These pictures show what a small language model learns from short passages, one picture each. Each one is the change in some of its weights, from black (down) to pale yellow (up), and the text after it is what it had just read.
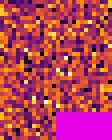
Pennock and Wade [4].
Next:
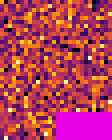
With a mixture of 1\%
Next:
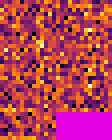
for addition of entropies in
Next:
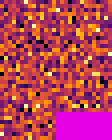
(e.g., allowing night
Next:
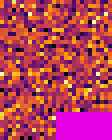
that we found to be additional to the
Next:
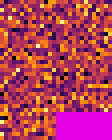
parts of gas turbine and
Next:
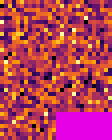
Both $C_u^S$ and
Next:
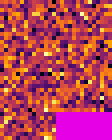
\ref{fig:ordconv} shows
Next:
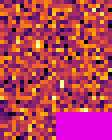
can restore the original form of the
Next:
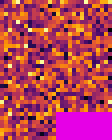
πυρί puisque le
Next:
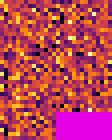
Mann V.I., Bond M.,
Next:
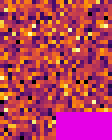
thermal equilibrium, but its
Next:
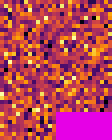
r_M$. Session key
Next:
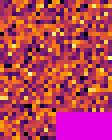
correspond to a conformally coupled field,
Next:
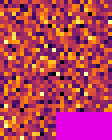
этой статье речь
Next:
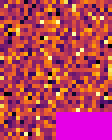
conceptos en este Instituto
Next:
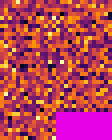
\frac{W}{S_w} \times
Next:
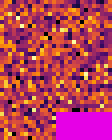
in inadequate resources. This has
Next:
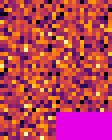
cazul refuzului
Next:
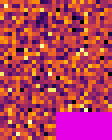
single-field models, for example by
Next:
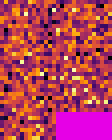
on the basis of surface roughness,
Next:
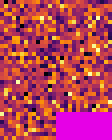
Fisher term, \begin{equation}
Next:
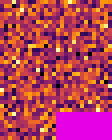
the Galactic potential should be applied
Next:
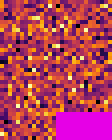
planning, is carried out at the
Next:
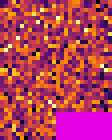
valence neutron(s) is
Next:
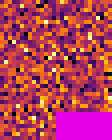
13% респондентів
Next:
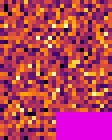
first experimental demonstrations of the
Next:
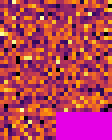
jugée choquante (notamment
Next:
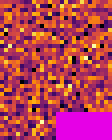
for this very reason it cannot be
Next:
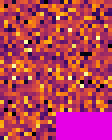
generated HGC data are then utilized
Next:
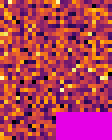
the timeliness of the rural
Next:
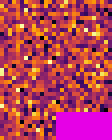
$\tau_\mu$ is twistless
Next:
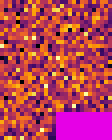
Imaging Studies / V.
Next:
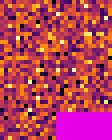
siyosat namoyandalarining
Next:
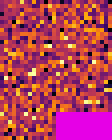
intuition by using the regret bound
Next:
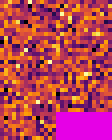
with a limitless opportunity for
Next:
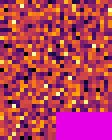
behavior was similar as the
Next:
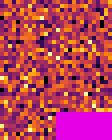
changing over time. For instance,
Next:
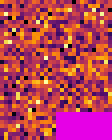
restoration of chiral symmetry
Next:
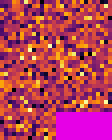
mass only. We were able to prove in
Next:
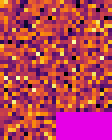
of the formed images of separate
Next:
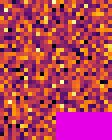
producto escalable que brinde
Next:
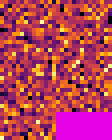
yo'naltirilgan yangi
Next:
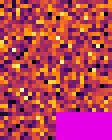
porosity can allow otherwise
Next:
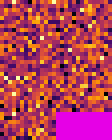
images have been kept strictly
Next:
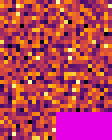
in the MAM group. In the present
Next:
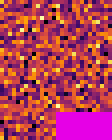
bacterial candidates able to
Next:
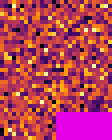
case of superconducting-stripe
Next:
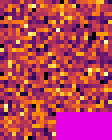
within Kitakyushu Branch
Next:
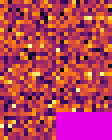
and molecular characterization is
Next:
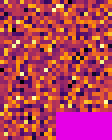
one of the areas that attract many
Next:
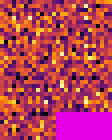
resolution of our simulations in the high density
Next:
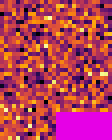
stack at a signal-to-noise
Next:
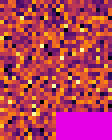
black hole candidates in bright
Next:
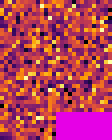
is of interest to understand the impact
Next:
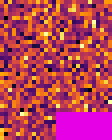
Lecturer of the Department
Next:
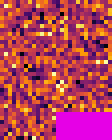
Ulliyah, A. K.,
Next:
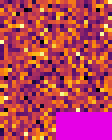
Publication Series; 1995.
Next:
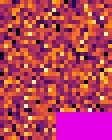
ketganlar 8124 kishini
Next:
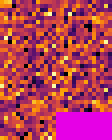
\begin{enumerate} \item
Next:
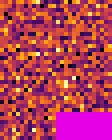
the quantum spin liquid in
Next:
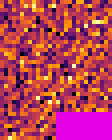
predicted to be rather large ($\sim
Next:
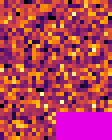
rates of just 1.17\% in
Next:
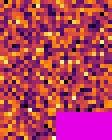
the extra co-ordinates x^i
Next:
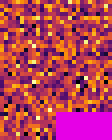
personal preference could be a
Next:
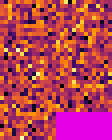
number of times reusing own
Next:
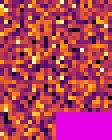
ham o'zida mujassam
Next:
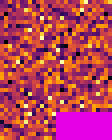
“Pick and Place Robotic
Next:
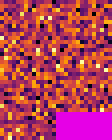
a broader issue within
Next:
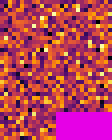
ситуації [6]. З
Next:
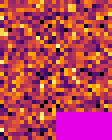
сократить часть
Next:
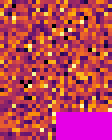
taken. This is already the case
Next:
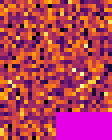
ne possédait qu'une
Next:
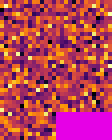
particular. A atividade consistiu
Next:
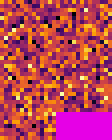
Commission etc.) Act
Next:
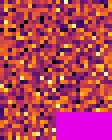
Использование в
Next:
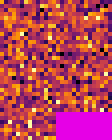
some cases, we do not have enough information
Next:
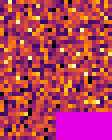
component, are less affected by the
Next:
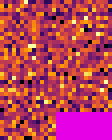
with the corresponding uncertainty evaluated using
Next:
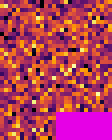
to another stable point in the close
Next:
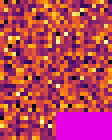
time. 5. Procedures and
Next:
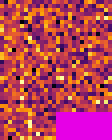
generation. Therefore, robust and
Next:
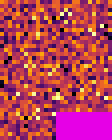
Any mechanism that performs
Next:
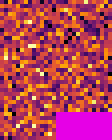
than those of the existing studies on
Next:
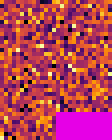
integrating both. Finally,
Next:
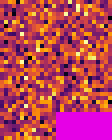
in catalysis of organic
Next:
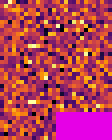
mm, larger than the concrete
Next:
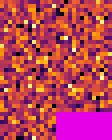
A., Gladkov, A.,
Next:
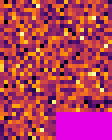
level grid (that have been evaluated in
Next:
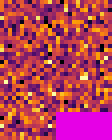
measures, etc.) are carried
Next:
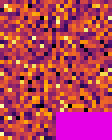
and scientific studies. The right
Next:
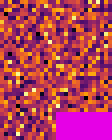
(the sagitta), and $t$
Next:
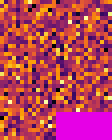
metrics shows good performance on simple
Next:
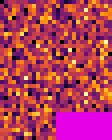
Bu noktada belirtilen
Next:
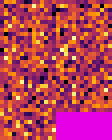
225. A closed-ended
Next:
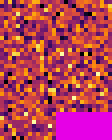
states of a system are described as
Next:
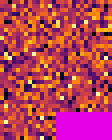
photoélectrons observés à
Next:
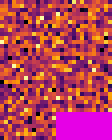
\Delta_{sdw}^x \rangle$
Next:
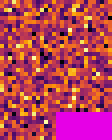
observed in the presence of MRAP2
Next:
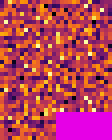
an emerging alternative for resistant
